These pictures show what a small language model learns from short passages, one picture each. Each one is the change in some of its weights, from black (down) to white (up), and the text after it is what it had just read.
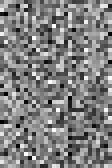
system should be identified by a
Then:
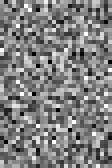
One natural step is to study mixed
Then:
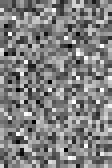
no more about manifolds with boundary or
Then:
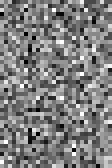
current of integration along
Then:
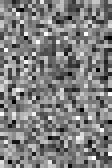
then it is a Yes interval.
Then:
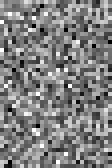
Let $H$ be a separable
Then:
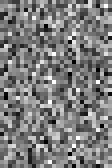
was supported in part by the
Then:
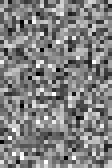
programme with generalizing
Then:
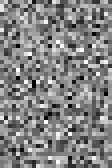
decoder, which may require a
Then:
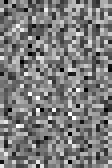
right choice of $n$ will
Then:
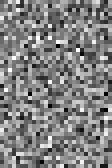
\theta_1 \le r}
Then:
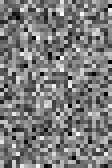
of $2$ first-order nonlinear
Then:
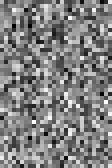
the proof. \end{proof}
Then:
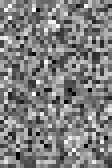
This is the case when two thin
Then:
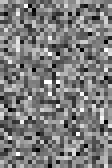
phase transition models, in
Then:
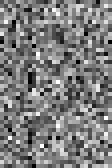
the two terms. Through
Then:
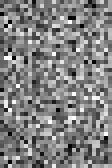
been scooped. Also
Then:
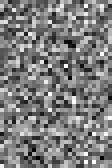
graphs with girth less than
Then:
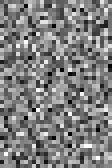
character of the $k$th
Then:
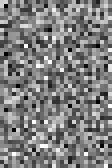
$m_3$ columns
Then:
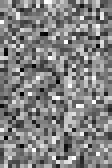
Note that no adjustments are
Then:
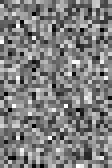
\cite{Weh}) we
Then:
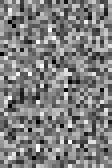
$\hbar$ is the
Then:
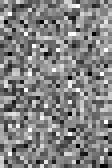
nonholonomic dynamics and
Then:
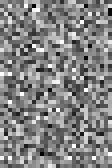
a lower bound for the above lim sup
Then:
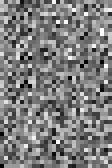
to cast worst-case
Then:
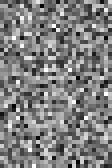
the study in [B.13]
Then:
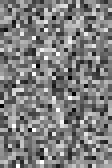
the literature. A special case of
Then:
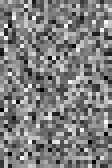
Yat-sen University,
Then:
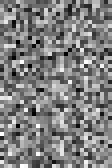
the natural maps. Let the
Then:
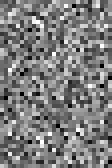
{\it orbit equivalence relation} generated
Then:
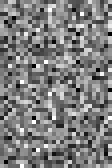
and derive first-order necessary conditions of
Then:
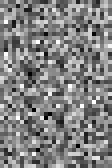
the contrary, that there is
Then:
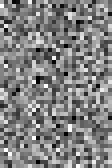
Weiqing Ren, and
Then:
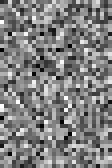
say. Since the computations for
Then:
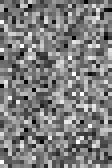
spaces with a~multipartite
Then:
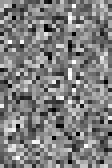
as the number of cancer cells
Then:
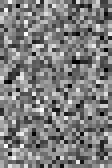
\partial \Omega = \emptyset$.
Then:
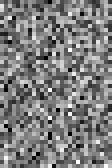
by $k$ components of the vector
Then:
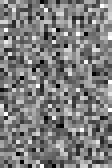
the EMD lacks
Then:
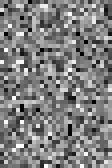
possible applications, e.g.~to
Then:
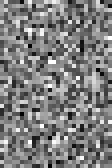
Office of Sponsored
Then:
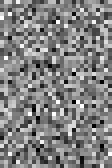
0 \le |\alpha| \le
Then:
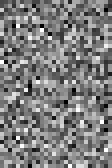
more general domains (see also
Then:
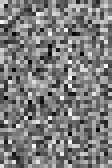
$n$ elements, having
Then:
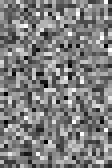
with $\lim_{m \rightarrow +
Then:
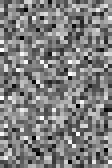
of index $n$. The group
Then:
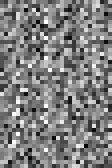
section, we study the direction, the
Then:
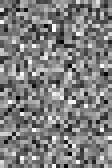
constructed some new examples of surfaces of general
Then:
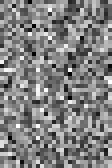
see that $M$ satisfies the equation
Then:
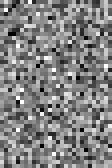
batch I2. After
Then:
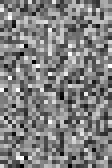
for a further discussion, but conclude
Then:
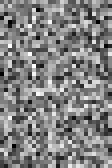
we are reduced to verifying the
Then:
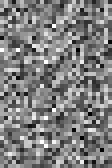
vanishes in a neighborhood of a
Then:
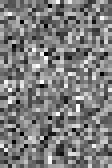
in the hydrologic and
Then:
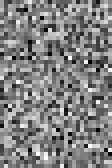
of $\pi_1(\partial
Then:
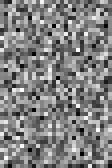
and 4 of the present paper.
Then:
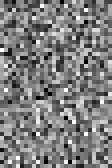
not $E$-connected to
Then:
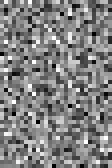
$\fa$ be an ideal of
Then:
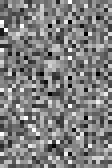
with constant curvature $-c\leq
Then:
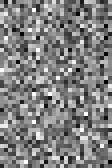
\end{align*} Suppose
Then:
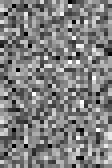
to use Stirling's
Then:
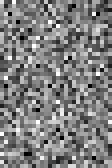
have $\ell (w_A)
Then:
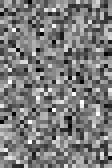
respect to $C$. For example,
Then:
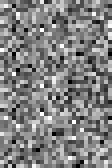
need to show that it is closed in
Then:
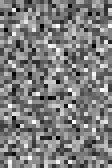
neighbors are defined as binary vectors
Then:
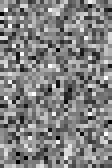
pebble. %For
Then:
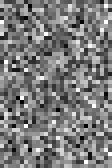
traces a one-dimensional manifold
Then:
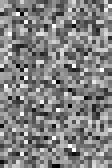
states in equilibrium
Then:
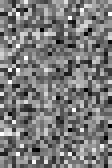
present several lemmas; in Section
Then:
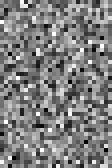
algebra $A$, and an operator
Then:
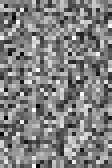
we shall see, implementing the
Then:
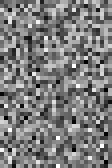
the transverse quiver
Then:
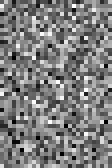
formed by the diagonals, or
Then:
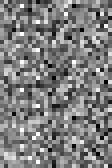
the following corollary. **Corollary
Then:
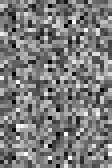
adaptive method. We begin by
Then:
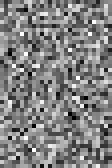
of generality assume $R =
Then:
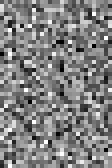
we denote the power set of
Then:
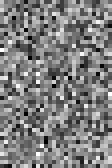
to a metric $g'$ on
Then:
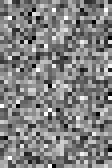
heatmap with the number of
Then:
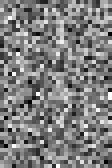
the pure exact structure). In
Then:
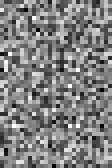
of representatives of the form
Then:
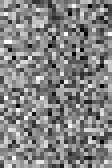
G^n \circ G \Rightarrow
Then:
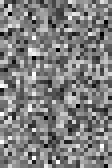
premi\`ere \'etape
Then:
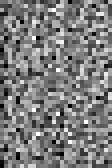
power-law spectral measure
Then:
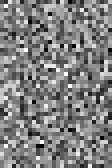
propose \begin{align}
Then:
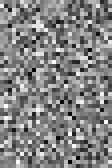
\hline $N\times
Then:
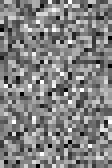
$\locDim$ &
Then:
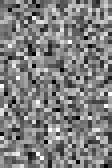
a local maximum of $\Phi$ and
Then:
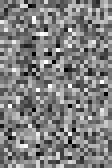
Lie algebra $\fh$. Note that
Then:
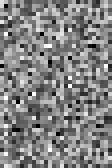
$X$ contains a sequence
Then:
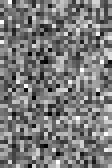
fully degenerate Dowling
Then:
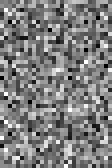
dynamical systems. This is because that
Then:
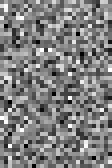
,T]$ governed by the
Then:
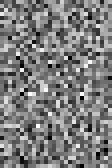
a left $\mathcal{C}$-module
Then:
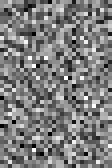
substitution system.} We
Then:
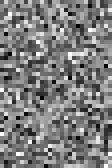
is a polynomial for $n\geq
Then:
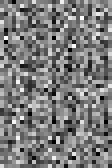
Theorems 1.1 and
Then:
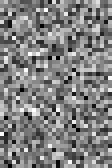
legend columns=1,
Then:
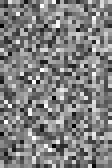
norm, Royden showed
